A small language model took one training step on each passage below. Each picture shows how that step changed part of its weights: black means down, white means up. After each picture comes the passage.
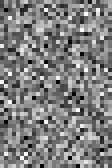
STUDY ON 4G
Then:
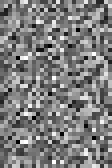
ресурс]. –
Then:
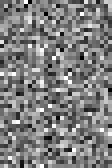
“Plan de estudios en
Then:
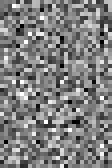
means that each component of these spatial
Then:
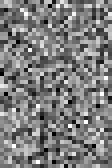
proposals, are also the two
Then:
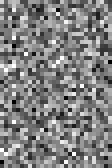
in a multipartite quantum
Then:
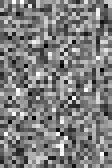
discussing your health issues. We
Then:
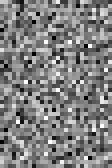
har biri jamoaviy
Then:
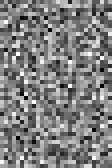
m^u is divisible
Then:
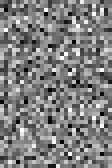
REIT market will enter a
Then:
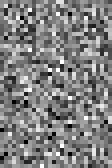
León, puede consultarse
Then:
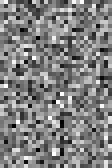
be a fixed and constant fraction of
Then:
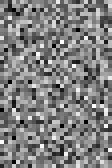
conclusion which can be drawn at
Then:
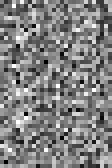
of the spectra, however the wavelength
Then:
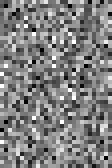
to wait for the superposed
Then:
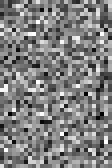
also found that during 1943 and
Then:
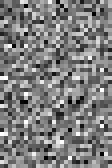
Symposium on Information and
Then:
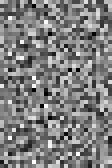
the framework of the law of the
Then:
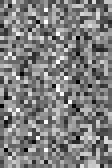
Energy Astrophysics
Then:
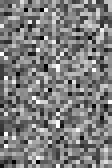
achieved through the use of a
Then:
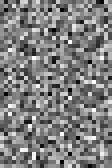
рівня втоми
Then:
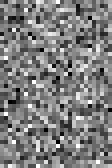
qilingan oilalarda
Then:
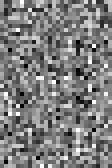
voltage $V_I =
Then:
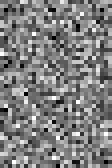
principles developed by OECD
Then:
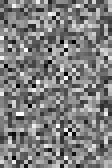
will consider the following equation of
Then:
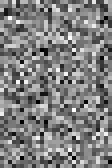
this figure, the middle cell
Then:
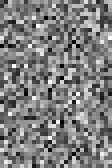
and relies primarily on
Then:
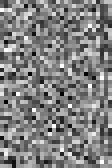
epoch. Any deviation
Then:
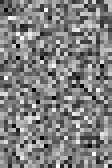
source selection effect; a larger sample
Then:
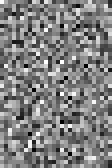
an odd one-dimensional vector
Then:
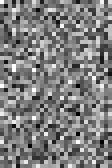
until their further rotation toward the
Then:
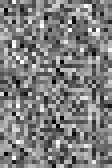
René van Hulst
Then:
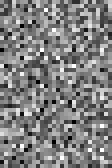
genetic algorithm fuzzy
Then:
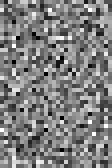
is a great Leader.
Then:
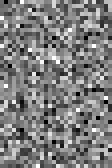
mg/kg could exert
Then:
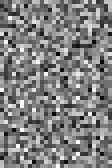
for TiOCl), whose nature is
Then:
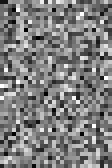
actual algae concentrations could
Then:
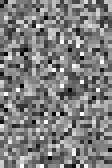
and harmony of national and
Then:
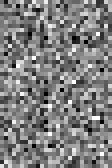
positive in two of the systems.
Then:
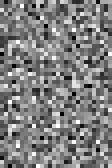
{\tt H0} has the
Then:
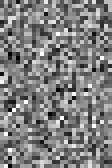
mientras que la Ley
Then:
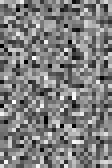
be of help for the sake
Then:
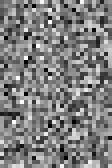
Baltic Journal of Economic
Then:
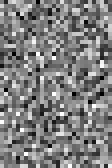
of blood transfusion because
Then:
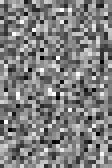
is the fraction of time during which
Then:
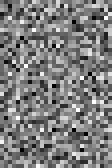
them. So they must have the
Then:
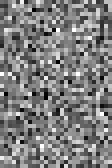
indicate the equality of the energies
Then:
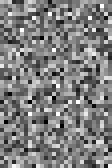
limits yarn movement and thus
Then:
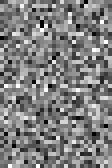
where a newspaper reported
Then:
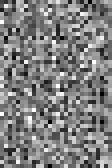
públicas se ha ido
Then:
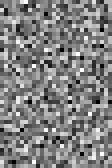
Odika, P.
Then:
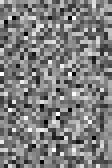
by the radar with additional use
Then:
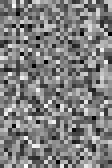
follows the first order. The rate
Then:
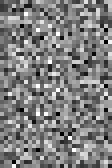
1. There is no significant difference
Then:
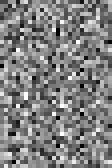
//Pindus Journal of
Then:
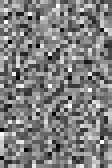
\thanks{The work of
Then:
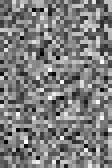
reduce it without losing quality,
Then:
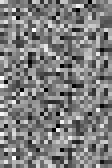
be an indicative of a more
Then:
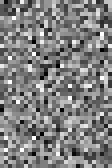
amount found in drinking water
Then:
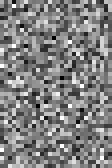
- Leong, P.
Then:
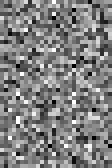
reprehensible actions. On
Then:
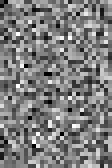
are labelled on those
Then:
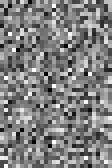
salidas enfocadas en
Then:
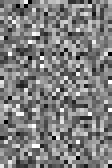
Full name of administrative organization
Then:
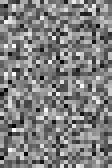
a half filled unit cell is
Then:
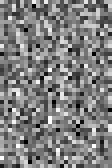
the $\rho$, the values of
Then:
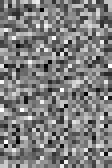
that one should use a low gain
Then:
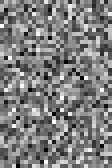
registries containing the National
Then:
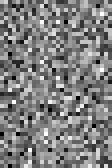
en el benestar i la
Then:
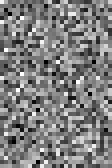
normal to the accretion
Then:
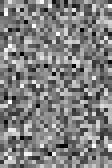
2 shows a contour plot
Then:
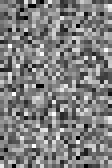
accurately perceive their own
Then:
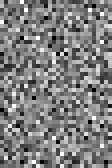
use of public insurance
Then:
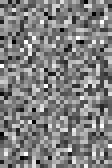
cabeza deja de
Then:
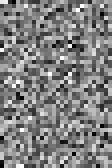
or only antiparticles. They
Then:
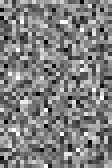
Rights DPO Data
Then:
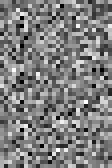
dan aktivitas ekonomi
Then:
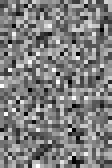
in the evaluation survey. For the
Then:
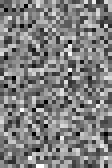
distribution network, and provide limited capacity
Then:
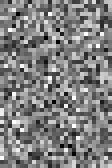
reconnection in the stellar
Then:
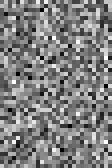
shown that at particle factories,
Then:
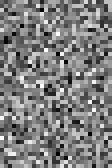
matrix H and examined the regions with
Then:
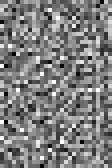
steady state contains excitations in
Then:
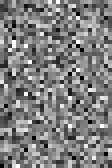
between two magnets [53]
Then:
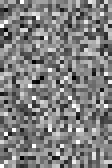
Laboratory Services, Management,
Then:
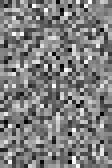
\newblock Reversible phase transition
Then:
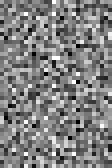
exaustiva de operações
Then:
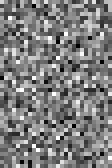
the assignment of atoms to a
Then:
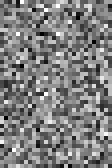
resistance, strong adhesion to
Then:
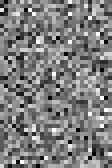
ang pagtukoy sa
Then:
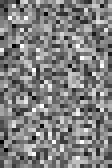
O1s spectra with two
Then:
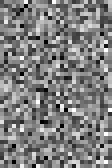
gender distribution, and course
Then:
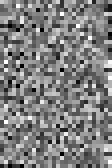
a finer grain size compared
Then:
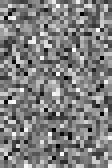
\frac{\partial S}{\partial
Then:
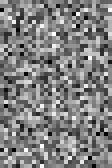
um certo objetivo, e
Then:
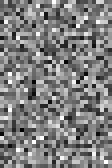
malaria parasite. The
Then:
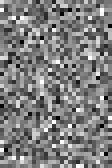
el mateix color que
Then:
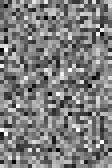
to pink when blueberry
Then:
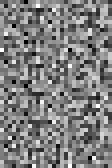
function: \begin{equation}
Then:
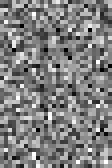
targets, combined with the
